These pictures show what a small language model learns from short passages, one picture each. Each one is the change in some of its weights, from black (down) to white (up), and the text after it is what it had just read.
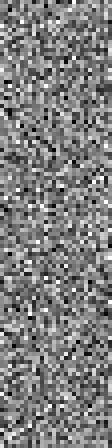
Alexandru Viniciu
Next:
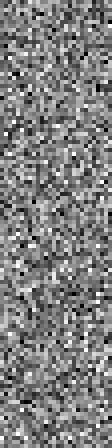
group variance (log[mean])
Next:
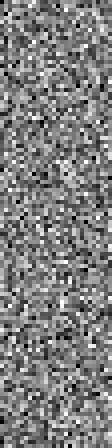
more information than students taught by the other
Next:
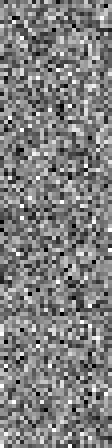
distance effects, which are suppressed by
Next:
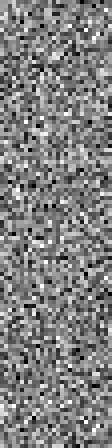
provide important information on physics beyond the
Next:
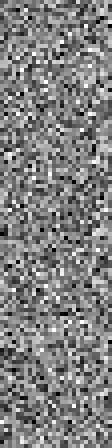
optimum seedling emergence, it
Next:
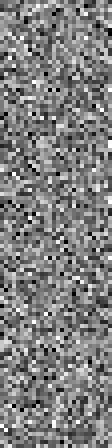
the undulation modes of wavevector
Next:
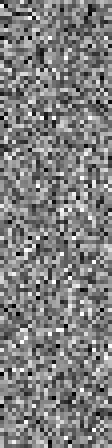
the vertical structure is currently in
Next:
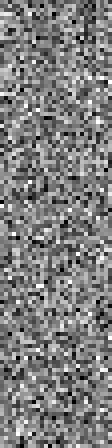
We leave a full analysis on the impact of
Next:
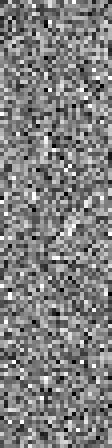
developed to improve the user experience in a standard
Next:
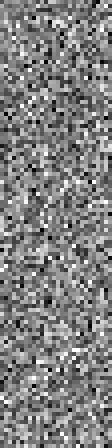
action $\mathcal{S}[X]$
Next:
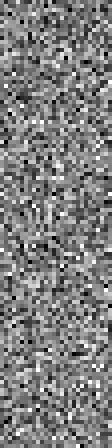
walls under standard fire conditions. This
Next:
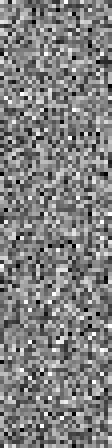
M$_\odot$ corresponds to a
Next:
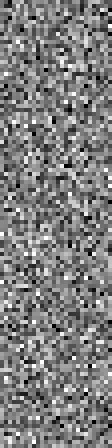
1944, dont la jeune
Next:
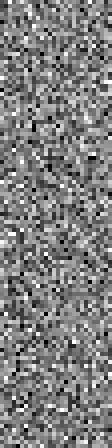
critique de réalisations /
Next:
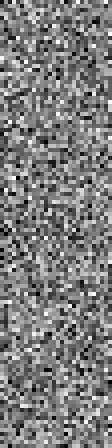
of administrative-territorial or state
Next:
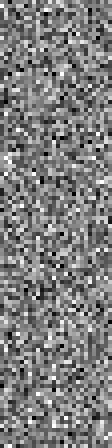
including the cosmological principle, the standard
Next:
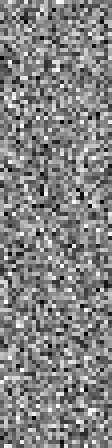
jointed and structurally form a
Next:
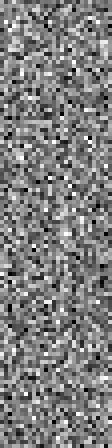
Upper Saddle River,
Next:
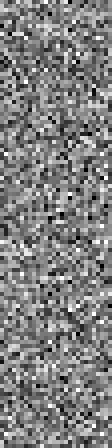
of the RXCJ1825 galaxies
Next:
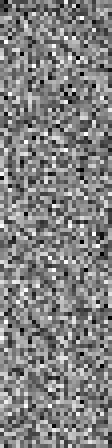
of scientific research activities organized at the
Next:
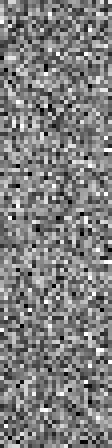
hypothesis that transfer should work better
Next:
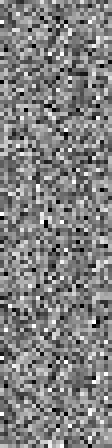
қилади. Оилада
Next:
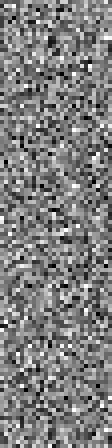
7. Бузов А.Л.
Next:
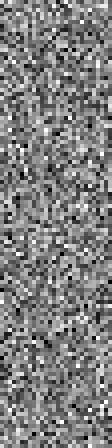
performance with these other metrics are shown in
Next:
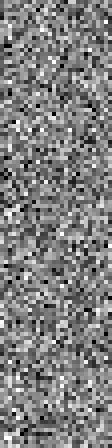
of low-energy MZMs
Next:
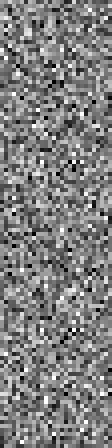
permissão para a criação de
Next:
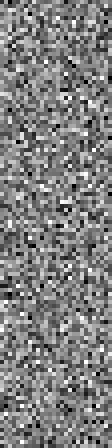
which is an identity. It is important to
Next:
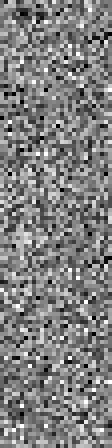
parameters to phases closely tracks the
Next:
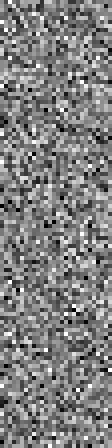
impact of slowly varying environment.
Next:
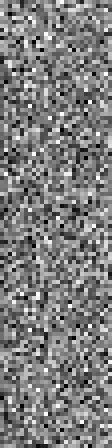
sakit rujukan
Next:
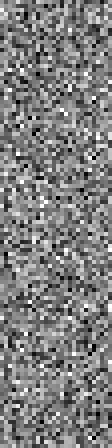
tartibga solishi zarur.
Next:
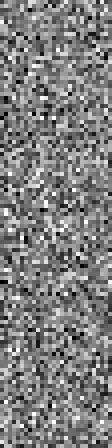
the box gets smaller for fixed
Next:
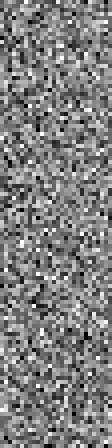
paparan materi interaktif
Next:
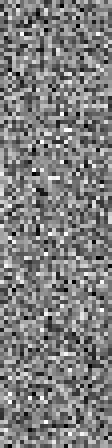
major stepping stone toward these
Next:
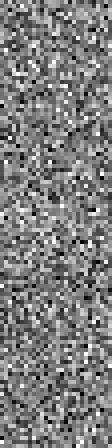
хронічний гепатит
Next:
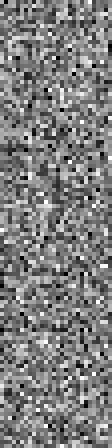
this respect, it has been concluded that
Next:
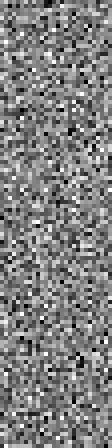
Repeating Fast Radio
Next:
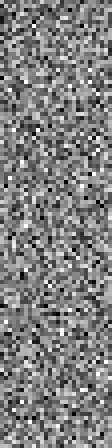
be evaluated from the magnetic charge density and
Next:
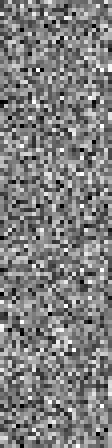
прочности на одноосное
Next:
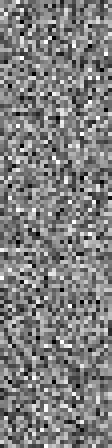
Mont Garizim, Wadi
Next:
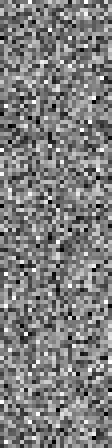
стеклянной основе,
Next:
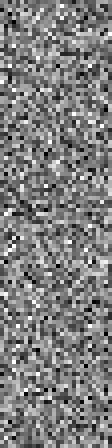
dragoman al Porții la
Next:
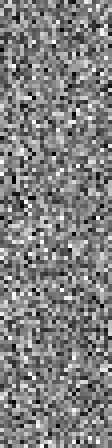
during the experiment. The environmental condition were same
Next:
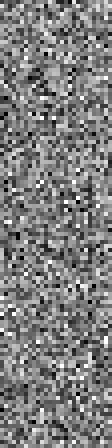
the temperature dependence of the band gap
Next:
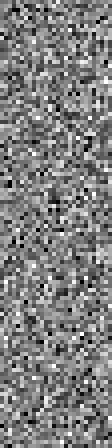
linked to the absence of the air
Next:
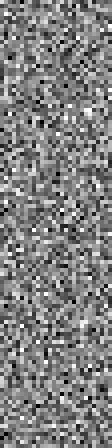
reflected, “I thought
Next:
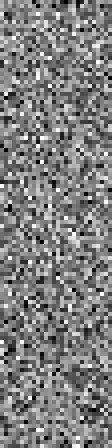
ko'rsatkich esa
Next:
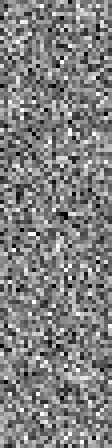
vortex fields, meanwhile,
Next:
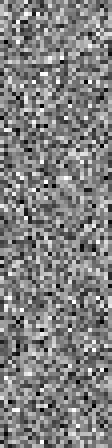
saddle. Doing so is
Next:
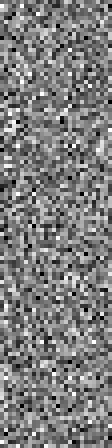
be the concatenation of all the
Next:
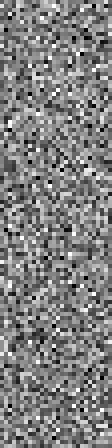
tutilgan hollardan va
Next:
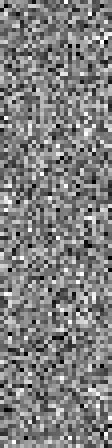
determine the condition for phantom crossing
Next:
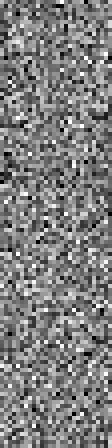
Catalogue of Life using
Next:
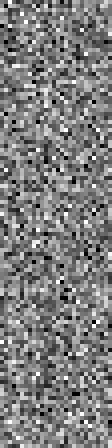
xil yutuqlarga
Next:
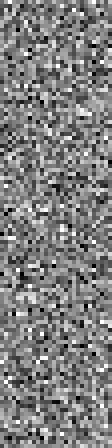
alcuni sensori cosa
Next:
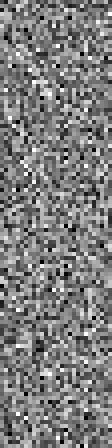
is cut off by a Heaviside
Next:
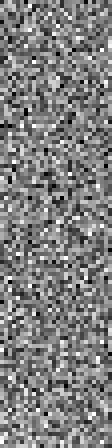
whether oxygen incorporation
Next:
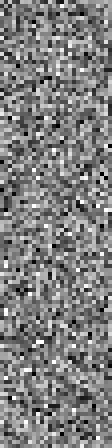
and suggests a strong reducing environment.
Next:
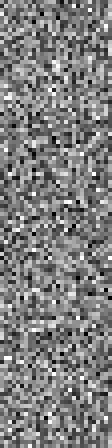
before having a discussion what local
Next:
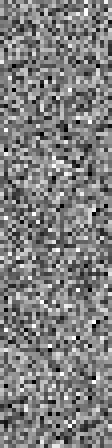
менее инвазивна по
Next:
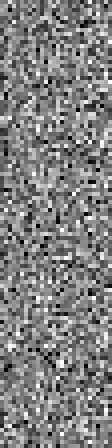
understanding of current AI-based techniques,
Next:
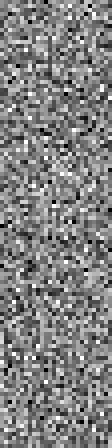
laboratory work for two weeks.
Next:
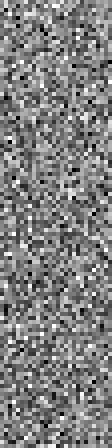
badiiy ongining yana bir
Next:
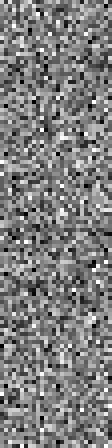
межвоенный период
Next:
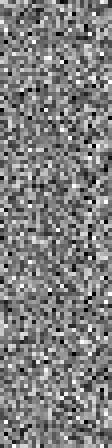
K. P. Geeting, A.
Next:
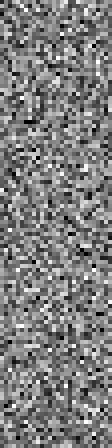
hal qilishda, o'yin
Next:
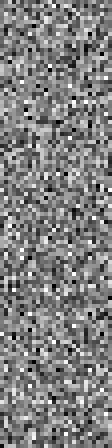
Georg Schmidt Aus der
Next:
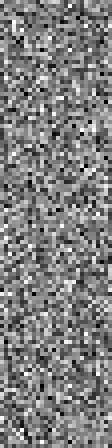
symptoms in the early
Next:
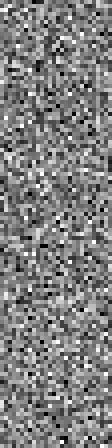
Shakl jihatidan
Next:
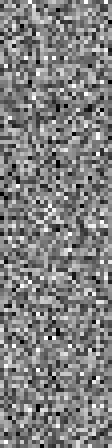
объём информации
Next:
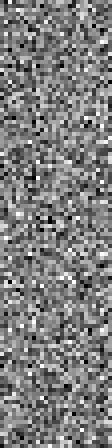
[7], the evolution of the transverse distribution
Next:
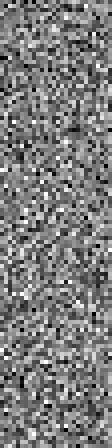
for Sustainability: history,
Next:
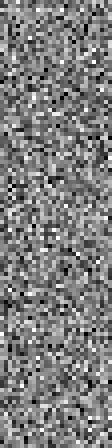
shift, subtract the constant shift vector
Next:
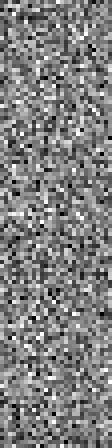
Izlanishlar shuni
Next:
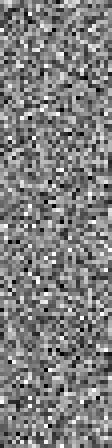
Also, the force which has a
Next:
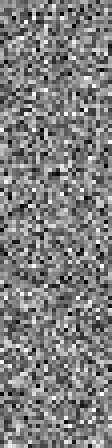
30 GHz of electromagnetic
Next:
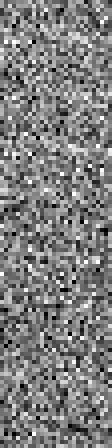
result is not a selection effect because close
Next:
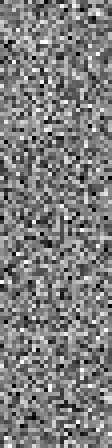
that is aliased from higher frequencies
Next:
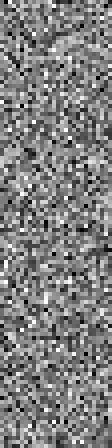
provenance information linking it to the
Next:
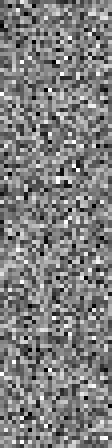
This can be done on the job,
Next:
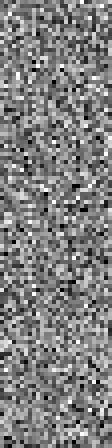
inverses of each other. Now
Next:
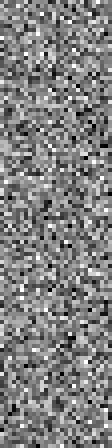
systems. A more recent muon study in the
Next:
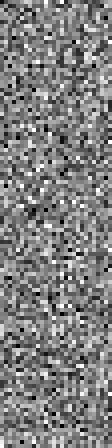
prevention, creating and keeping
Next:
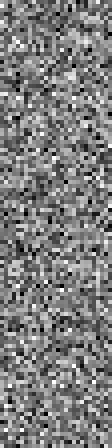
doped terbium manganites
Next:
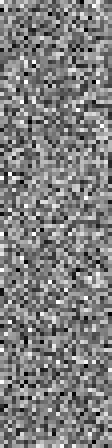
proximidade de nossos tempos
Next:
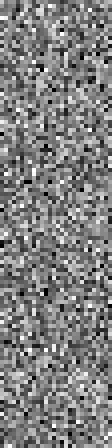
problem of legal regulation of artificial
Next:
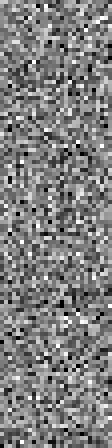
Hence, to design time critical systems, different
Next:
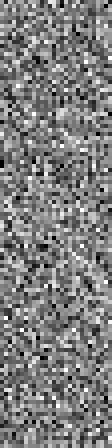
characteristics, with the first two axes
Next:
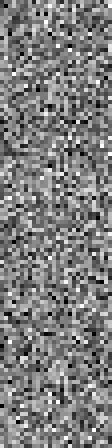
exciting target. It is further compelling
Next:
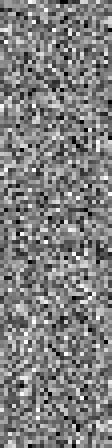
phase. Remarkably, the
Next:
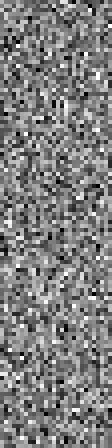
a piano-roll notation
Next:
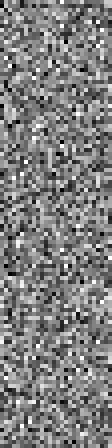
The lower panel displays two cuts
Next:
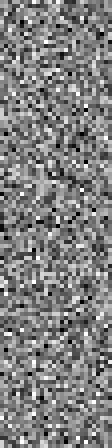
quenched. Although the physical
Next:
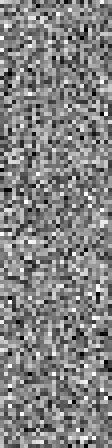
„Sokat hallottunk
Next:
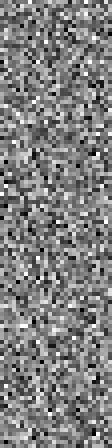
стандартом) и
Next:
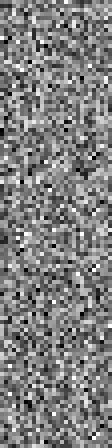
dinamik boshqarish
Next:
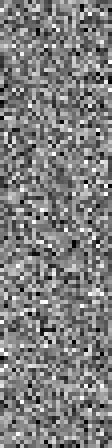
1.1. O acesso à
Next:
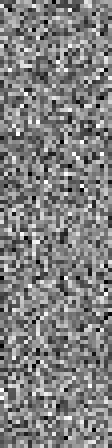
deal - 12) What is the
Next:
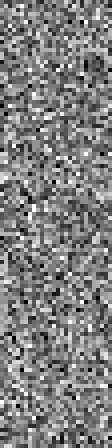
Except of a gradual development of a
